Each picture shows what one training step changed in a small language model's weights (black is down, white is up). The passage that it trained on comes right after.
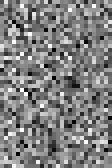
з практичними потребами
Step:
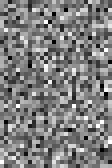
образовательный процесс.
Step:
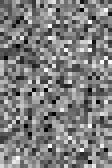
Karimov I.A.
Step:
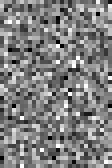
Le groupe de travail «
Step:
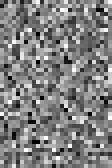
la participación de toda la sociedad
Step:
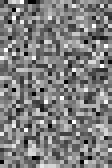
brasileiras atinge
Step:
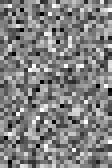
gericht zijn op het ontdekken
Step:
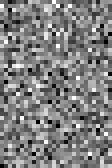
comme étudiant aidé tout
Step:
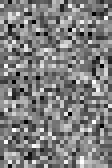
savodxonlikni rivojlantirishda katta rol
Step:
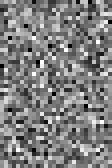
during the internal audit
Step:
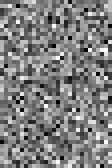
отримувати детальні
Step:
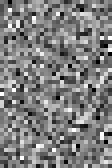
resguardar não apenas a
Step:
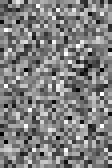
na utilização da biblioteca.
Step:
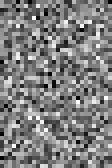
significativa entre os grupos. Na
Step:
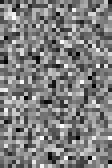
Коли університети
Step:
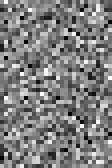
direito sobre o solo,
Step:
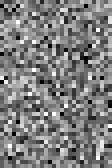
bizga «Happy
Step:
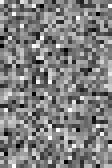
the work is on studying such
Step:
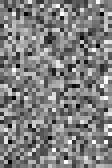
університет “Чернігівський
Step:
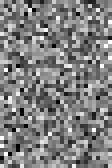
sezgi, idrok,
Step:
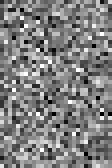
dengan menggunakan perintah
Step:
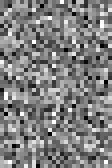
ularning ijodiy kamol yozish
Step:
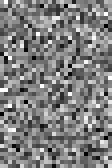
le organizzazioni possano prevenire
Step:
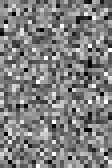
qabul qilishda hissiy,
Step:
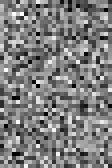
kasalliklari, uy
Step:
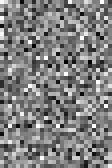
aspectos, pode ser uma
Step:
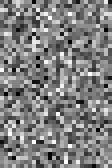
профілактики уражень
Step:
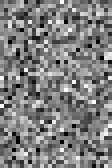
er sværest at
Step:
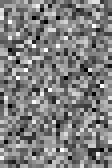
At the same time, the
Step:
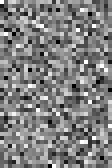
ижтимоий омиллари
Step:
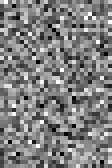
Aspal Buton.
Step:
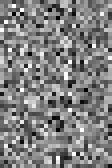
координувати стратегічні
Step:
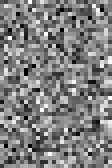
defumação proporcionou alterações
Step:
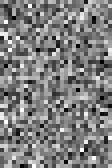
В. Рослик //
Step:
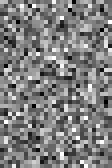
& Fortuna J. L.
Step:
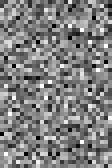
va tajribalari, ehtirosi va
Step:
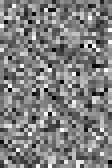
bo'yicha mojaroning
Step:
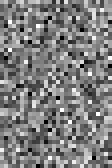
What happened to the
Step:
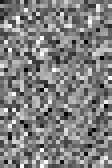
noch immer als gesellschaftlich
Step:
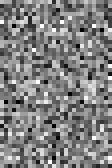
молия институтлари ёки
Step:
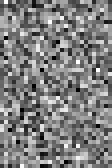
percepción positiva con respecto al
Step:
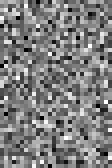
Rossiyada dastlabki
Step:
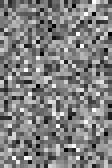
років. Для сосон
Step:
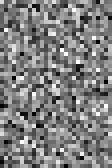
Nella Figura 3. lo schema
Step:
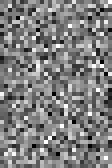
fojialaridan gapirib
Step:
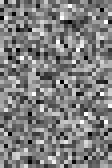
Google Acadêmico,
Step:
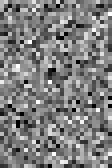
Мурод угли
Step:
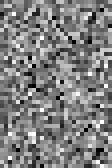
nieuwe medische problemen. De
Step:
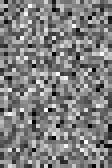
11 видов криптовалют
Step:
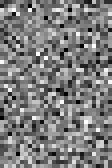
kengayishi So'nggi
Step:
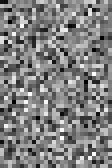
sau nelămuriri,
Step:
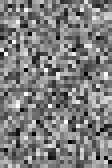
de la población es un factor
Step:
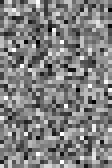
- 5) Axloqiy
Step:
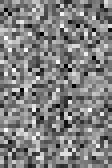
Здесь нужно
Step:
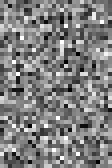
Хисен показывает, что
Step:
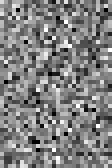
para el procesamiento de los datos con
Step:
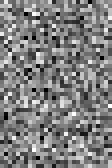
Üniversitesi öğrencileri
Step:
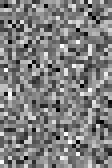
décrire la réalité,
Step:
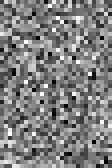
voluntad con respecto a mis
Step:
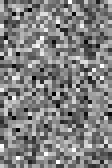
za logovanje i
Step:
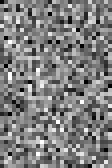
безпеці. В умовах воєнного
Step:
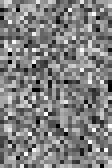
o'yinni qo'llashda
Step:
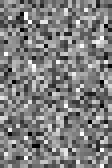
a datos confidenciales,
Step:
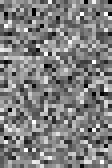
педагогічної майстерності
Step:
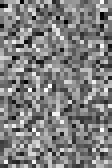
ko‘maklashish muhim ahamiyat kasb
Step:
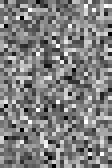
розірвання шлюбу в
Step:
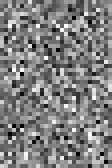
Tekniği: Cicim
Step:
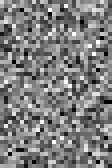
swimming of students'
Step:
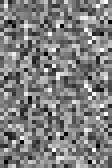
de estos organismos en especial
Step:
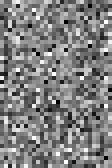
государственной службы при Главе
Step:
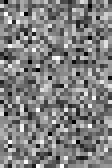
maktabning quyi, yuqori sinf
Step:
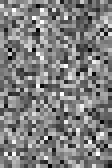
shakllarini aniqlashda yordam beradi.
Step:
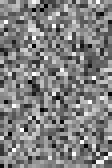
Ushbu maqolada ingliz tilini
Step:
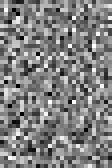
3. Bikbaeva
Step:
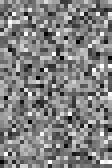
учун эса цервикал
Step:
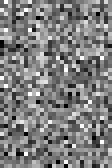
han sido Shakespeare y
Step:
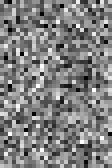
seconda riguarda le
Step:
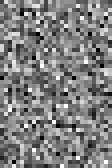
**Badiiy timsollar.**
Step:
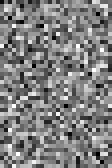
ости сувларини суст
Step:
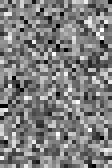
muhitning yomonlashishiga
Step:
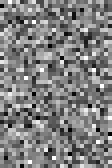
- Goffman, E.
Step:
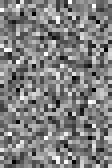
*Theoretical analysis of the main
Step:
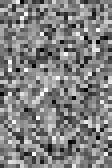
by EDP Sciences. This is
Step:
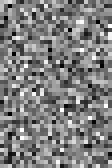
Craneflies of the
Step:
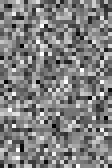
значений. Семантика
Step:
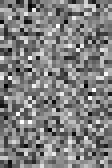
nível municipal e 32% no
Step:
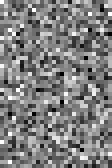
Lourdes G. Eguia
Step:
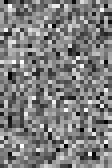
в освітньому процесі
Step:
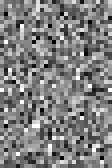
ذیل آن
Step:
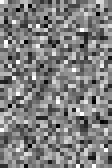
kanallarni, dalalarni,
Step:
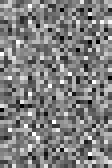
баъзи бир тортмалар
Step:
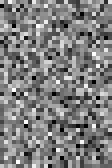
острых нарушений
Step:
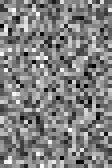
cabo un centro educativo para
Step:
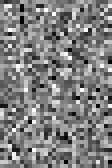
було Слово, і
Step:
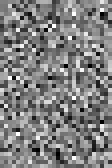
shaxs bo'lib shakllanishini
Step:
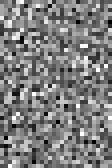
Annotatsiya. Mazkur ilmiy
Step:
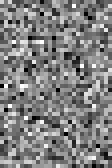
verosimile” [3,
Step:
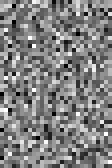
recomienda diseñar
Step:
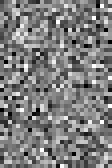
contrario de lo que hacía
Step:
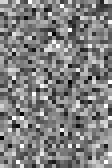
для российских основателей и
